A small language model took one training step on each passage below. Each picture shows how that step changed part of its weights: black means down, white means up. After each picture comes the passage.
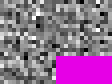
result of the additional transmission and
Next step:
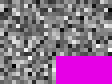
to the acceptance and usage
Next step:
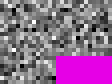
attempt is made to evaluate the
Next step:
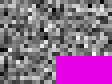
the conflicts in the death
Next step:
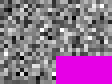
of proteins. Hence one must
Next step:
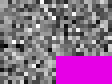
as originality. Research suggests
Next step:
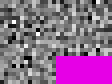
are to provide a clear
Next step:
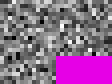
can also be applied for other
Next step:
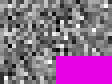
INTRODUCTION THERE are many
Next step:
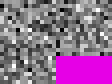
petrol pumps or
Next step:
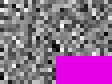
can manage their learning tasks more
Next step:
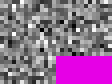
Performing Organisations
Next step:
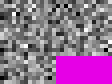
obtained from all individual participants included
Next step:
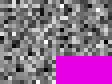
², Wisal
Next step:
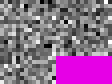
life. As Paul
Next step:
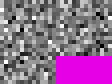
Associative test: Read the
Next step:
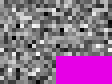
function and corticospinal
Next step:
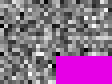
improve the quality of the resulting
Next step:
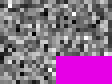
as the recovery generally fails
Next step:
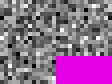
impacts. This approach was
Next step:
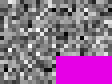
time. A wealth of
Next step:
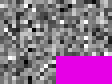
Instead, we aggregate the
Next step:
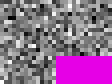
Peffers, T.
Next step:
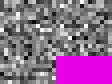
monitoring system and burglary
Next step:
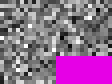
sp., etc. for their
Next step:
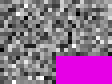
that address inefficiencies across
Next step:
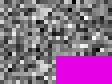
lubricante de
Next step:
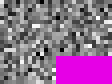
orange needles from absolute
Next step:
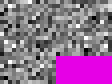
neighborhood of $x
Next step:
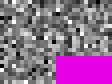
indicate that the converter exhibits
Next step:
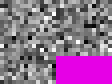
usually suffer from the
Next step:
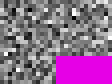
is given as (Ono
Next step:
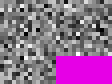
Cepheids was created
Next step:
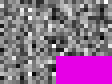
Privacy in the
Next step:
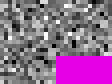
10. Total sugar
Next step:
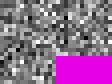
extends beyond preventing and
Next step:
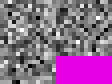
in rural areas. 3
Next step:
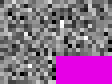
will also ensure that only the
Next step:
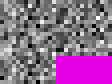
in English language in academic
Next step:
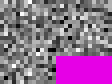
equation, called *additivity
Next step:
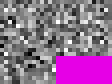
they laugh it off.
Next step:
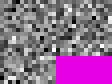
flooring waste)
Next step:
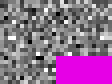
investigated were feed intake,
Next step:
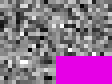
diameter is much smaller than the
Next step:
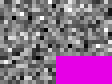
both macro and micro features,
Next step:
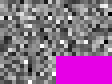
in locations where folic acid
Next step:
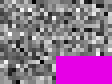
influencing purchase decisions. Additionally,
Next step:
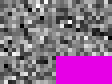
are not aware of the basic
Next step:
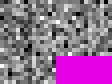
and contains nothing which is
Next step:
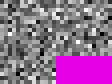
Tinker prediction. For
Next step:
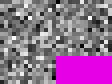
that the total period of heating
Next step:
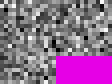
religion in the world.
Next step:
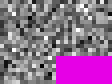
whereas 2 individuals were dropped
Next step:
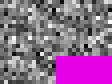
the degree of excellence and
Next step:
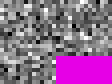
showing an irregular trend
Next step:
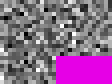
is actively looking for
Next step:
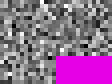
cardinality of a
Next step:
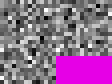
population. The reference value
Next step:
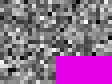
and a semi-structured
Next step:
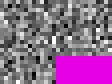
lifted to meet the
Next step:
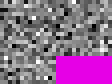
associated with resistance, capturing
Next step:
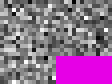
Dubai e-government
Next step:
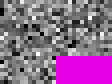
composite vulnerability score. Full calculation
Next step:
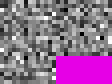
of investments and new technology from
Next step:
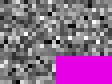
and voltage stability measures. A
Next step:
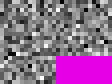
into the model during training.
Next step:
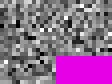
cellular structures. The study presented
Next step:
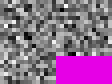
is a process. As is
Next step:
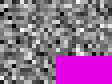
4). The quantification study
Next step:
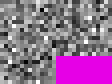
thirty beams were
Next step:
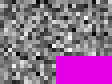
Structural Explanation
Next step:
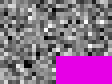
the stomach, is
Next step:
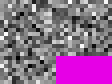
remains representative. Figure 9.
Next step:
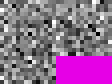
protractor. The
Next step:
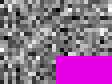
many cultures does not
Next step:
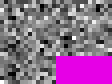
S.D – Significant
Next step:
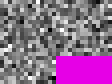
infection rate compared to those conducted
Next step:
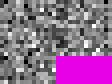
getting more and more technology
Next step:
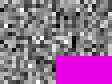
where e is the identity element
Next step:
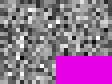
- the ideal of a learning
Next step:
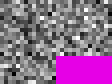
and it is not the final
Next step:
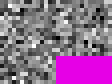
be due imports price are
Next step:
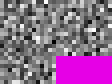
patterns—potential health
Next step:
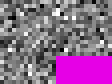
employed in the NT.
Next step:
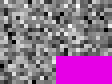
education – a large-scale
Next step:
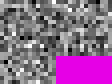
at Blockchain and
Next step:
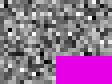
Fertiliser use
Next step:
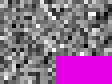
competent personality in order
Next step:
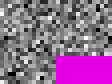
influence the SW frequency for
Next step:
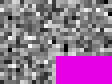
which the free ligand exists
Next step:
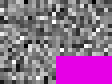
to its analytical nature and simple
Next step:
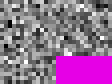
than once a month Once a
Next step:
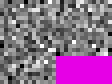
or emission of radiation as molecules
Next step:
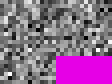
defined by the topic description,
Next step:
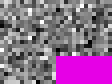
Specifically, starting with 10
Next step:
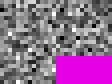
for engaging with plural
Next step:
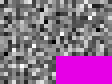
following three mixtures:
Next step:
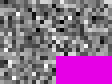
These products were not as
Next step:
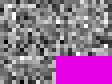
BMI strata - <
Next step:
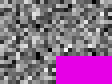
source, point source,
